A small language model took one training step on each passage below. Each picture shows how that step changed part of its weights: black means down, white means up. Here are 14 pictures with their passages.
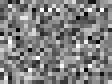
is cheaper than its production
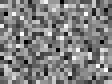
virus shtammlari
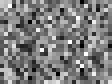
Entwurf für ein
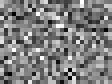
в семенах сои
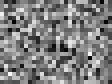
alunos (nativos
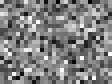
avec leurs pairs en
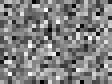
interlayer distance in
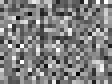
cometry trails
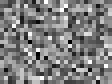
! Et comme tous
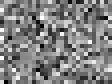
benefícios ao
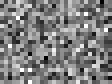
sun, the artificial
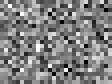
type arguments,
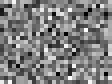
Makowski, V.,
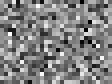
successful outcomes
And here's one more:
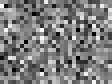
velocities. The
